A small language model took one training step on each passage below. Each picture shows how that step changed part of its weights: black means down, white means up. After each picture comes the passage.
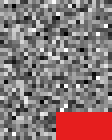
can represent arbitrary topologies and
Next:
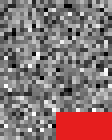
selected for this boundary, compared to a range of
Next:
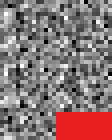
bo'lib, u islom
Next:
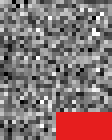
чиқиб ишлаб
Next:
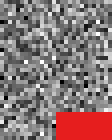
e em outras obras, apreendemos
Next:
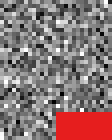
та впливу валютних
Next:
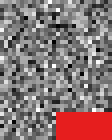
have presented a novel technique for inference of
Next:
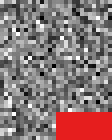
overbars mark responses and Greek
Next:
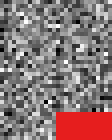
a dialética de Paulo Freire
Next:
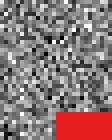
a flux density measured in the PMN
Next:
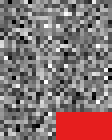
presente. O segundo verso:
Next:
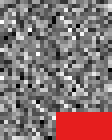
rolled out around the mandate and
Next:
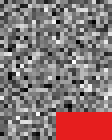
uma pregação quando levanta para
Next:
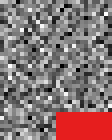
аспекти впровадження
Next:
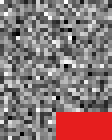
accretion onto Sgr A* and their
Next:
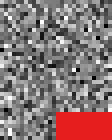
ko`ra shartli belgilar bilan
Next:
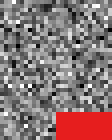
MSD slope is needed, and
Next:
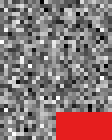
отрицательных факторов
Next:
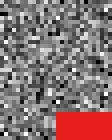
Husayn va amir Umar
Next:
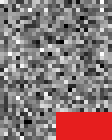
todo este último debido a que
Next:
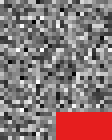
around a TeV on the \ZP mass for
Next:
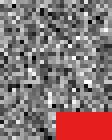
describes the mathematical background of the
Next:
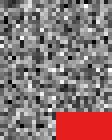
so‘zi tuppa-tuzuk,
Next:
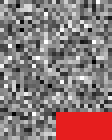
l'applicazione di Topindex
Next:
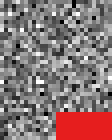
in each of the modes (labelled 2 and
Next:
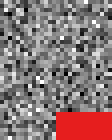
(see \cite{nicot1} for
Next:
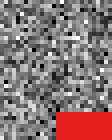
"innovation" occurring at the
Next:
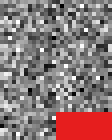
} \end{figure} %\vbox{
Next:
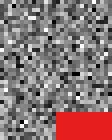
Three Moral Elements and
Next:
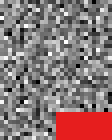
holatda ishsiz ayollarning
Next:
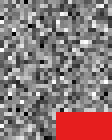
of 17 WDs which have been observed in the
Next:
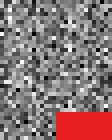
condensate. In the staggered
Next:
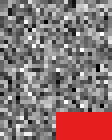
C'est l'animal le plus
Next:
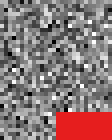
que precisaria ser cuidado. Na
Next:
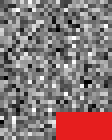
\subsection{ Nuclear medium effects }
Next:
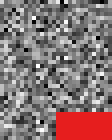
the previous study only involved one hand and
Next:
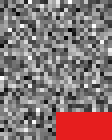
gravitational wave (GW) and the
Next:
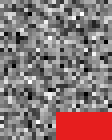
principais. Senado Federal,
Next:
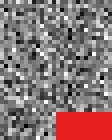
(DATASUS), through the Hospital
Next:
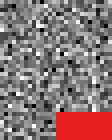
for their correspondence to the physical conditions found in
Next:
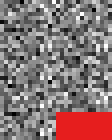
com o pensamento que a cada dia que
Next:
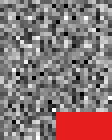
personnes infectées, organisation
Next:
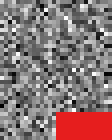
egallashi ham muhim
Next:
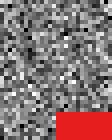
tayyorlashi kerak, u
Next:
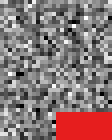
ni ajratib, ilmiy
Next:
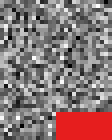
the transport sector and logistics, is
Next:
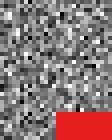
bo'lish maqsadida
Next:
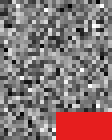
for the total survey time %during the
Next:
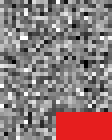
Legislativo. Para isso o
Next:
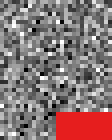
collisionless Boltzmann
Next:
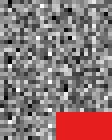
do bem patrimonial
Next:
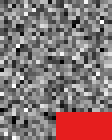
П. Порошенко»
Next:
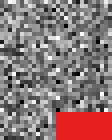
tuman Xalq Ta'limi
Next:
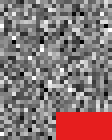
Д.К. (Бухара)
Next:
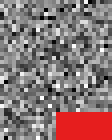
further in-depth probing and detailed
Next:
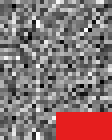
by comparing the number of sunspot
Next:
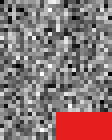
esse migliurata assai.
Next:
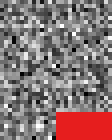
space of classical trajectories as the result
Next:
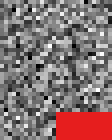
género, por ejemplo como la
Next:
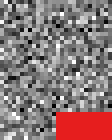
solenoidal velocity fields subject to
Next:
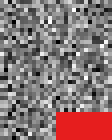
no sexo feminino e
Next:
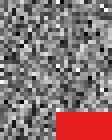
on Eurasian Economies 2018
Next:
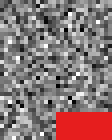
the effect of characteristics of traffic flow
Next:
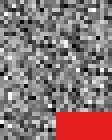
nach Arbeitspaketen
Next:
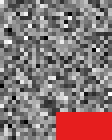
existence of two disjoint branches of
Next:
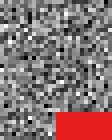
lo suelen hacer a costa de una
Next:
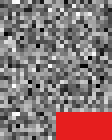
having four atoms. We measure
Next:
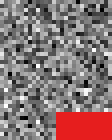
enfrentar las dificultades y
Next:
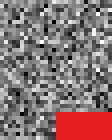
respective antineutrinos, the
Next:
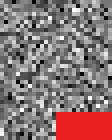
русской философии
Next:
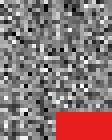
ta'sir ta'sir etib,
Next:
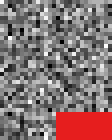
país era a única forma de
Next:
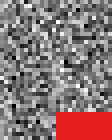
em duas amplas categorias, o
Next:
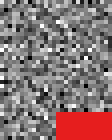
Зокрема новітні
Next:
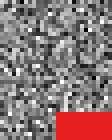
mumga muhrlaganidek
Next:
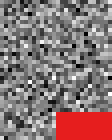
início da manhã temperaturas mais
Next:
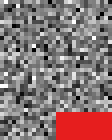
the nanostructure is not constrained as
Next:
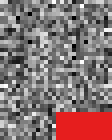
de „*temeiuri ale
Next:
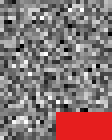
con la consiguiente extracción de
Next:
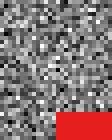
S. Jadidchilik harakati
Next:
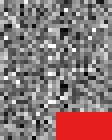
- Kazemi, S. &
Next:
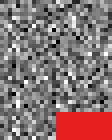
деякі до цього додають
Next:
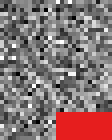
and light: emission and absorption of light,
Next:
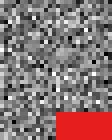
шуни кўрсатадики,
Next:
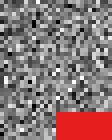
и региональных экономических
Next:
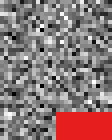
privacy risks, while static methods offer
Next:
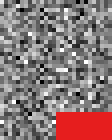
sonining keskin oshgani
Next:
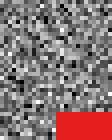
the fact that $F_4$ goes to
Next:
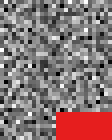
magnetosphere \citep[see][for
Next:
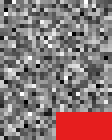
Y.; Brézin, L.;
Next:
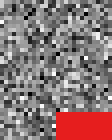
coordinated wavefunction. The size of the
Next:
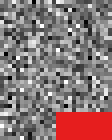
times in this study. We generalize the form
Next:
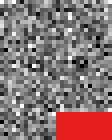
distance from the Sun. On the other hand the
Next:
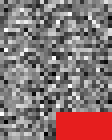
is contained, hereafter called
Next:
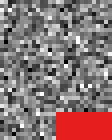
cohorte y el desempeño
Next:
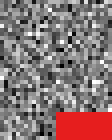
for the Bell experiment [4], are of the
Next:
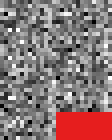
por competencias y por último con
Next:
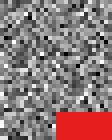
учраган; бачадон
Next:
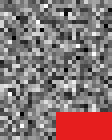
of the field, but also an independent form of
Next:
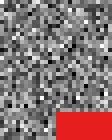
ser transmitidos no solo en
